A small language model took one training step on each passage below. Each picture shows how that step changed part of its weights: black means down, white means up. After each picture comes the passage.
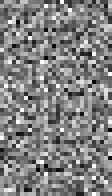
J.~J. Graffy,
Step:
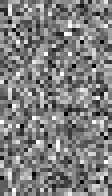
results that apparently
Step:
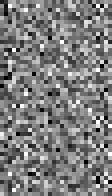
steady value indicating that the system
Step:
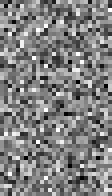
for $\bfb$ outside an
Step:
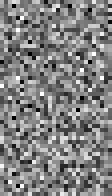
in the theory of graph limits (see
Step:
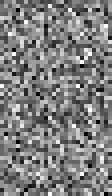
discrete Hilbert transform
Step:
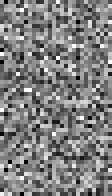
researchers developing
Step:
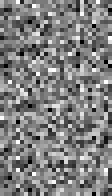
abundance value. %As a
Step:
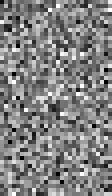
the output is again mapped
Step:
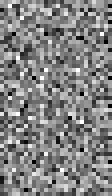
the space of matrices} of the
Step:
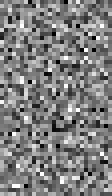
$T$ is a perturbation
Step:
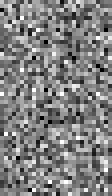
the cross-product in order
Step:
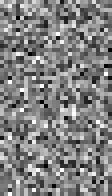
the wave function for the relative
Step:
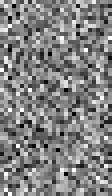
the observations that are used
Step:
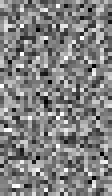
$K$ and the angles
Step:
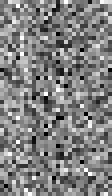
$S^{*}$ and that the
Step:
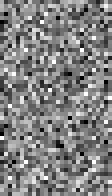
p}$ respectively denoting diagonal
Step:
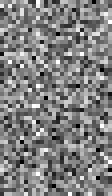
be at least $m$ sets
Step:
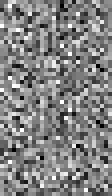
the phase of the system's quantum state,
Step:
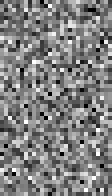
Similarly, we can show that
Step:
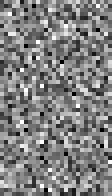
UCI dataset for the
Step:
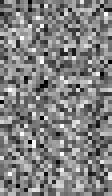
Based on trigger
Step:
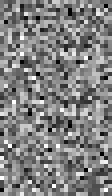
$x\in \coneK
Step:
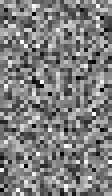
plasma potential. According
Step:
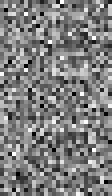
signatures) is enhanced
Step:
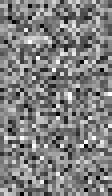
zero as $r \rightarrow w$.\\
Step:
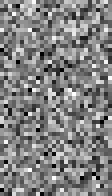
according to \begin{equation*}
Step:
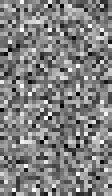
Anal. \textbf{9}
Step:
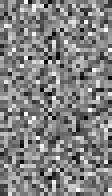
three clusters then should
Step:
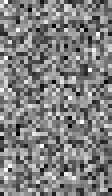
\begin{equation} \left(
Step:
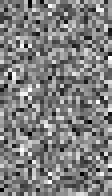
Similar other combinations of parameter
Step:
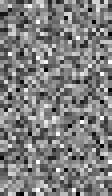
warm Comptonization
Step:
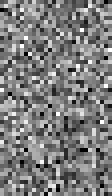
accuracy between the estimated
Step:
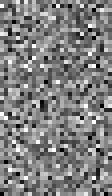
continuity of the Hessian in the
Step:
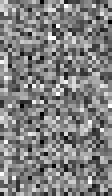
\begin{equation*} \frac {\partial
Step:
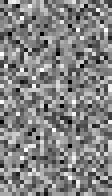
of the energy loss of the
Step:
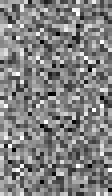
$r$ and $v$ are only
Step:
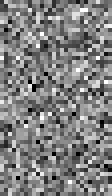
densities were derived by
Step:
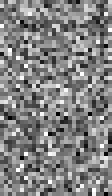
since it is related to the
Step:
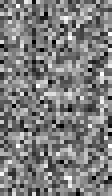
DPDK provides a set of
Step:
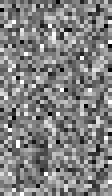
\mathcal{O}} f({\bf
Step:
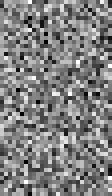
The right hand side can be proven
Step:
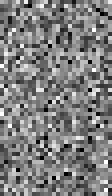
to the cases where one describes
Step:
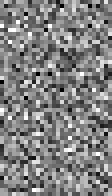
of India for financial
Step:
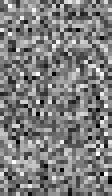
mean squared error (in
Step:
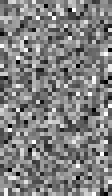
not provide an explicit contracting
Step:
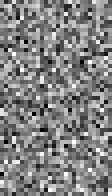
the output state. If the
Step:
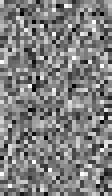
data could be achieved by
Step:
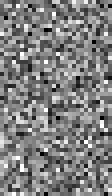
rapidity $y$ and
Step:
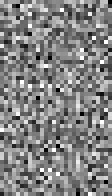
the two inner angles of the
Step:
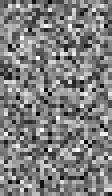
$s=s'$. Hence we
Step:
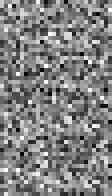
in $V$. Then, the map
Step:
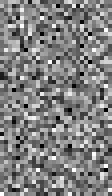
$N_n$ in both
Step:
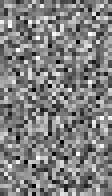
molecules, tend to
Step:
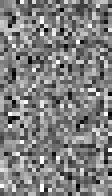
one of the Dynkin
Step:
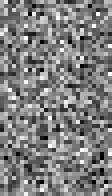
n\in\Lambda\}.$$ It
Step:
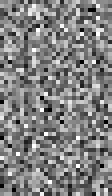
zero, and consequently
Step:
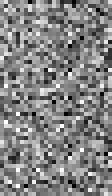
the curve $\Si$ may be
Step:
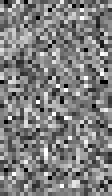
with a given boundary parametrization
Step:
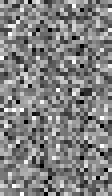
at high $T_c$
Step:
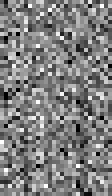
points between two curves of different size
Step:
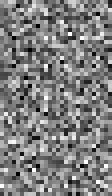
algebraic closure of the finite field
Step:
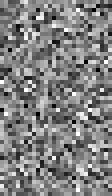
\caption{phishing dataset}
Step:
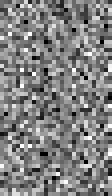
corrections are negligible
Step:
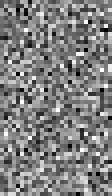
for two normal-gamma distributions over
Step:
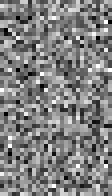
\partial /\partial t \,
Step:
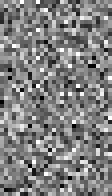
G$ is a Cartan subgroup
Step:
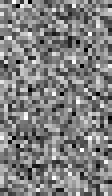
at different times are shown in
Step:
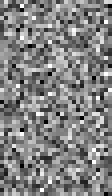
each triangle is refined to 4
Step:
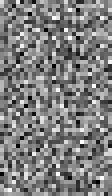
omission in handling
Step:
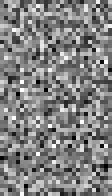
reduction} First, suppose that
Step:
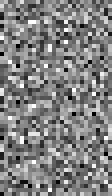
n+3, \quad n \geq
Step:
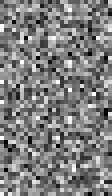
This implies that there are at most
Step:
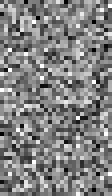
\big \rangle$, and noting that
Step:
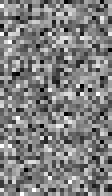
\ell(C) \geq
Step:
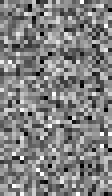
\BQ $r$ is even,
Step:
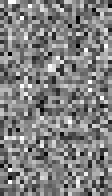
of codimension one of $%
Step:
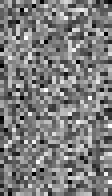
acoustic signal processing for
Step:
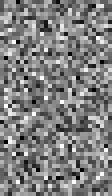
based on the multirate splitting
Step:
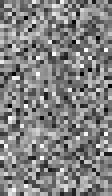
has the peak near
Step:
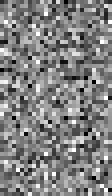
symmetric, we can extract the
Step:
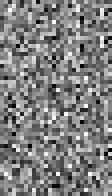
radius: once a fire
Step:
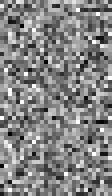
the formula (\ref{mult2})
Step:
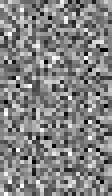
and $g:M\to M$
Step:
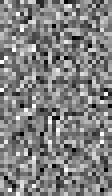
}n\rangle }\text{ }\gamma
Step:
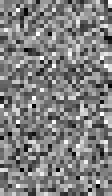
theorem for families.
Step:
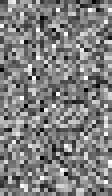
The present discussion has also served
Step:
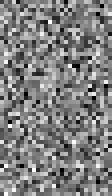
to those of the dilute
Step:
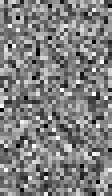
in different ways -- which may lead
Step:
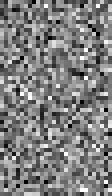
all truck-involved
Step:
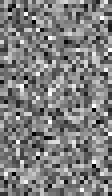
setup in this paper. Let
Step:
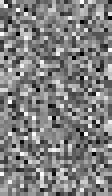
by permuting the genes in
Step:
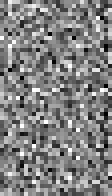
of finding analytically closed form
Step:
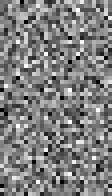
advection equation. Adapting
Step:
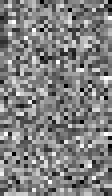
primary key $\k
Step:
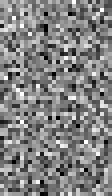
(mod $I$). We conclude
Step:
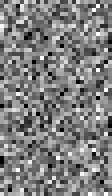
they are close to the NUV
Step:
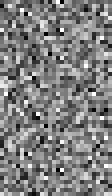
ODE Solvers}
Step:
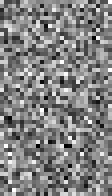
that a patch of the localized
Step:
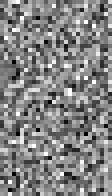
of this paper: \begin{Theorem}
